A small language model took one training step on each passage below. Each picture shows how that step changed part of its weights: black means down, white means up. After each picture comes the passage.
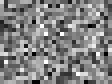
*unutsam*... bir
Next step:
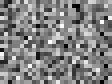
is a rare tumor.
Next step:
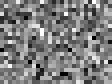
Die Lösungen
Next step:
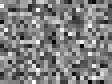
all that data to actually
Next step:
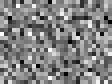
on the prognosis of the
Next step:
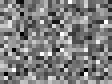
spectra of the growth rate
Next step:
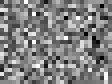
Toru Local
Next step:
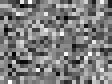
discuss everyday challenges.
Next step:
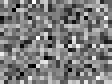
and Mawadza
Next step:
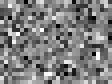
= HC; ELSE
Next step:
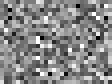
sobre todo nome; para que
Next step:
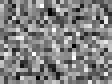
their relative positions to each other and
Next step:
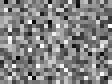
is of some importance to describe
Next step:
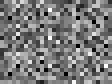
у державі,
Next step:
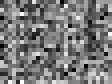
explanations. An example of the
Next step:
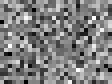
3,8) with odds ratio
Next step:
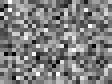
tipare comportamentale,
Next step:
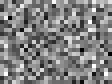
Conclusão Acreditamos
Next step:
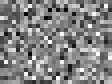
menejmentining yangi
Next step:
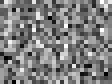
theory. Furthermore, at
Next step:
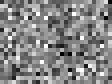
kirib kelgan,
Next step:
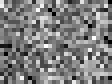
that they are much smaller, as
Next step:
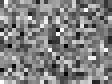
income of the dairy
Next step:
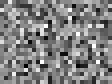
only help him find it within
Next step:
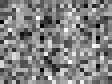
the country's largest city
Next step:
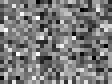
number of $\approx 3.5$
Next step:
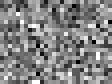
Toxic substances and
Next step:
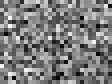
Here parameter $B$ denotes
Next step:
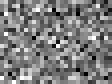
fine talk about the
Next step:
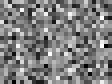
reflected in the selected models.
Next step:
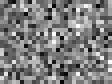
aj situáciu,
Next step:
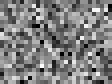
the atomic distance, while
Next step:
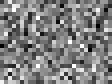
majority of citizens
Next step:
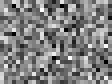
increasing with increasing $\Delta$. For the
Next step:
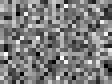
more than 1hr ahead
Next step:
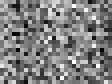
a classical $\U_\chi$
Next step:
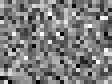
points) stand for the presence of
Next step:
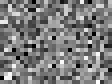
height, infill density and
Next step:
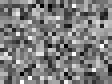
cluster, etcétera.
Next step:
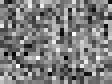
presentations, and writing. This
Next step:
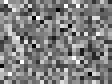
object. Theoretical basis as well
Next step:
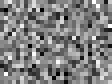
of Jane Addams*. University
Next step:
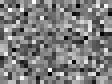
serviços de coleta
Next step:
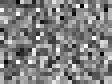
pertaining to different metrics
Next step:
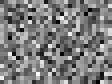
Awolowo University,
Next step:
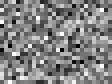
misolida muammoli
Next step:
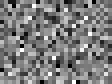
распространяя в
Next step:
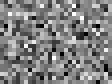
sources of latency associated with the search
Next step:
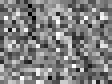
argument to support a value of
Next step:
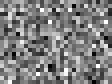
with good mechanical properties.
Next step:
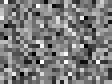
times of different scintillation
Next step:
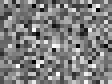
Тому багато
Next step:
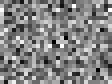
the shooting phases
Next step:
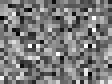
control qubit $\left( \alpha
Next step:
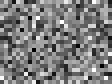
enabled the simultaneous
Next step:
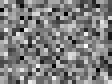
the Cosmic Microwave
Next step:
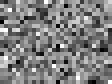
& synergies Connections
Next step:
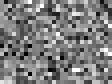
the work of teachers, and some
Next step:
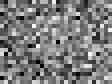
жамиятда, оз
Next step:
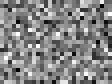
the error bars are large enough
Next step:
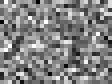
provide a fair representation of different
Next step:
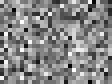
pıtrak gibi
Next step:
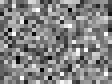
Palabras clave:
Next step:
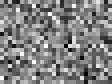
and presenting scientific papers
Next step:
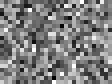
context of Industry 4.0
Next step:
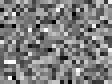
to be >1cm. There was
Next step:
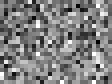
mentioned above were achieved
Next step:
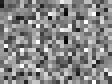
Medios Alternativos para
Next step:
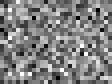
о применении
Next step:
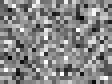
ego kritiki]*.
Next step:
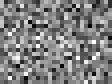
starts to decrease. The
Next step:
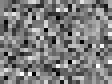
subtract an offset and
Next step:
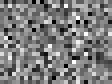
Google AI.
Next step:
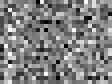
rice straw contain high
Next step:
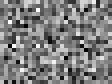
and inclusive environment. This
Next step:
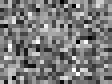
three phase CMLI. This
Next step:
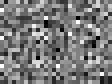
тыльная и
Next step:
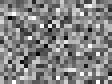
Taroucy pro
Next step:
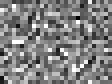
тутунини пастга
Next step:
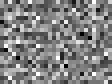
data types such as social media data from
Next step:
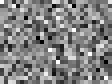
at conception whereas the
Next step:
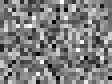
with $1/3$ hole
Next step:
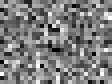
to generate safety
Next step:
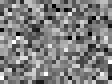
A descriptive cross-sectional survey
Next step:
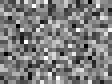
days intervals during
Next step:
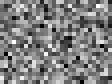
h}_3$ are oriented
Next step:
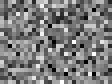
that lie between the building
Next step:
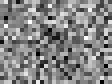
constituye en la
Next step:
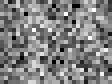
powerful antibactericidal
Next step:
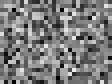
distribution and the receiver efficiency significantly.
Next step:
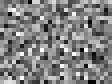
dessa violência e não
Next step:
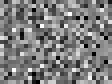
\hat{R}_i is the
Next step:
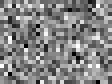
audio recordings.
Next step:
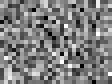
the path. Now we average over
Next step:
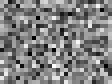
with connected nanowires.
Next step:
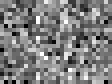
therefore suggest that, on average,
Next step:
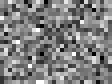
o ERF subestimou
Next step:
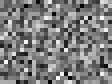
a manufacturing and supply
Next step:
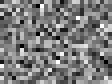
appendix illustrates the
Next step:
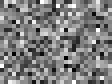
by its neighbors. This
